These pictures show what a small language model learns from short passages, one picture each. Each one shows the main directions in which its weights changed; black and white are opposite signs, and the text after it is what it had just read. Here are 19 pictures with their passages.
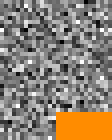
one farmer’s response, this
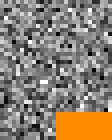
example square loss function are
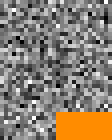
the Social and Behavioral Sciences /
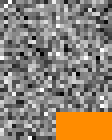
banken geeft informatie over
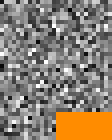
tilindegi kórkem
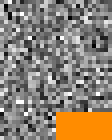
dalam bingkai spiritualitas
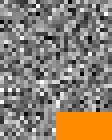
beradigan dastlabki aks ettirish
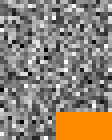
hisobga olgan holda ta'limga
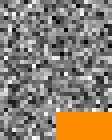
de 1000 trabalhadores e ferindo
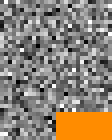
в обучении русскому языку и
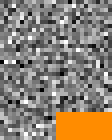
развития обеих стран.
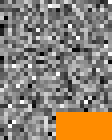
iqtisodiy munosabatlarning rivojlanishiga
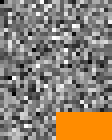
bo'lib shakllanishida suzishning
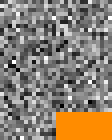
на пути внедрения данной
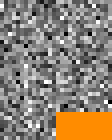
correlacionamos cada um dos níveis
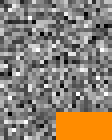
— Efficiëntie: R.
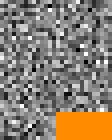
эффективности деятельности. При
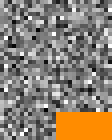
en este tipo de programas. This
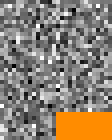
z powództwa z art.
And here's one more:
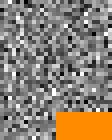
its elements-devices
